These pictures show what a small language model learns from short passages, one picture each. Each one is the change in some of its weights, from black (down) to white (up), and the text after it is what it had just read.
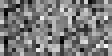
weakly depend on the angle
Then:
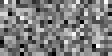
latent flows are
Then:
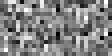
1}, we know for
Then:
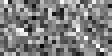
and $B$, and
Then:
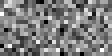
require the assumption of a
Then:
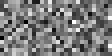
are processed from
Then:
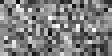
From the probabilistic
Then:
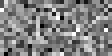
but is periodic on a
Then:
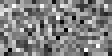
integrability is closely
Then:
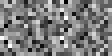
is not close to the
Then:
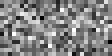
some definitions which are
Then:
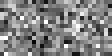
family $h$ to
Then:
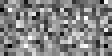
the proofs of Proposition
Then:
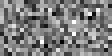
and therefore the transition
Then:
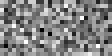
ta'lim olishi
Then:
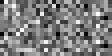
recently, laboratory data
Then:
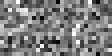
all assume that array
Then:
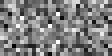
effect. An analysis of
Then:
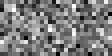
design and easy implementation.
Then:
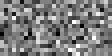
be inferred, as
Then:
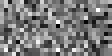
and outcome are
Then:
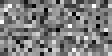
to see that for
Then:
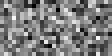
with the results of
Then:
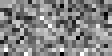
Ramanna Center
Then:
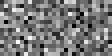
registers are being
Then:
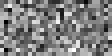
focused on
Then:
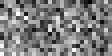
article provides information on the
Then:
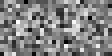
that $M$ and
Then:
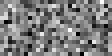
va sening bu
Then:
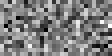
is a subgroup of
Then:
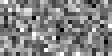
$t$. It is
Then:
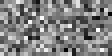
Science, and Space
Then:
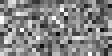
In order to maximize
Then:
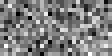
büyük bir
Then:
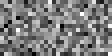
is an isomorphism.
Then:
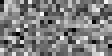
available methods for dealing
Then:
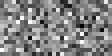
their field counterparts
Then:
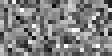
$\theta$ is less
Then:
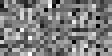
we observed that in
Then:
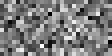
a tunable frequency
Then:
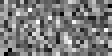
used in the paper is
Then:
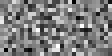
of diversification on
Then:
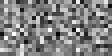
later papers, the
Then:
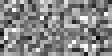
DOS DOIS
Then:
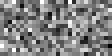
LLM generations through
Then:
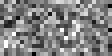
a $k$-dimensional
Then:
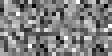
training model into the expected
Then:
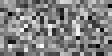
relations $u$ and
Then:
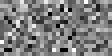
recuentos de
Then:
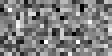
the expression for the product
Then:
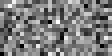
arrays of
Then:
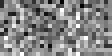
и учетом
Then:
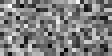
mode is of experimental interest
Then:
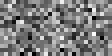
apoya, en
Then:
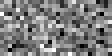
/ Vladimir
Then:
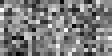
during the Noisy
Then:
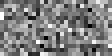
Phys. Rev. C
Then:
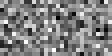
\quad \forall q
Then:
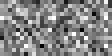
On the other hand,
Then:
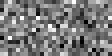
экономики. В
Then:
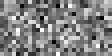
solutions which are relatively smooth
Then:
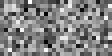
larger than what we use
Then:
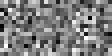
by second-year
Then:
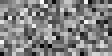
static moments:
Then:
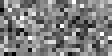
these parameters follows.
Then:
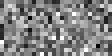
mediation Analysis.
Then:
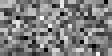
ROC for the
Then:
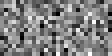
space-time has been
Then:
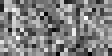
developed countries.
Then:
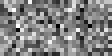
mass prediction. The
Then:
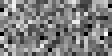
example: we content
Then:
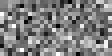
de adotar
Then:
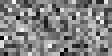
the composition map is an
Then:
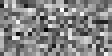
which corresponds to vector
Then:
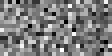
approaches have the best accuracy
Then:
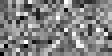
Sobre Conversão
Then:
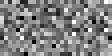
in the last section,
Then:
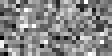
common index jump theorem
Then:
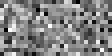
тусоваться –
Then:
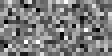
os envolvidos
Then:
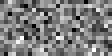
sua própria
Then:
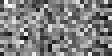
problems of implementation of state
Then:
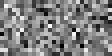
amount of light per unit
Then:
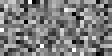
local homeomorphism from
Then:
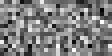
(back-wards in
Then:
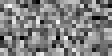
Most of these
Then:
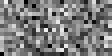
and decreases to $\sim
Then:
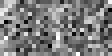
enquanto essa
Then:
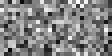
(base pressure is better
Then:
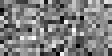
above inequality. Let
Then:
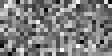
develop a simple phenomenological
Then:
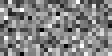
yaratish va rivojlantirish
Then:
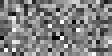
в изученном
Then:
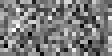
same sizes relative to
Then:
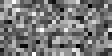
roulette generated
